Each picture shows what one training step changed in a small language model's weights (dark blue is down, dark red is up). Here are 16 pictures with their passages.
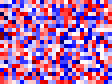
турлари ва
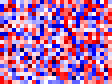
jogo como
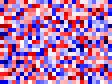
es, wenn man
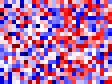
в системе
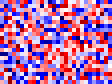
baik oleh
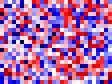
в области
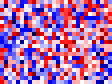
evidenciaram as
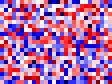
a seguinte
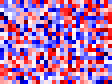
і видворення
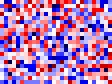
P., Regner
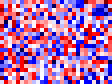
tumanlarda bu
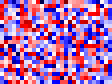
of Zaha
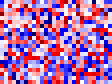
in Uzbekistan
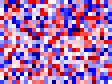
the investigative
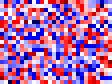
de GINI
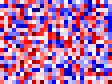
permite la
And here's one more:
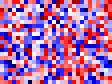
fins de pesquisa
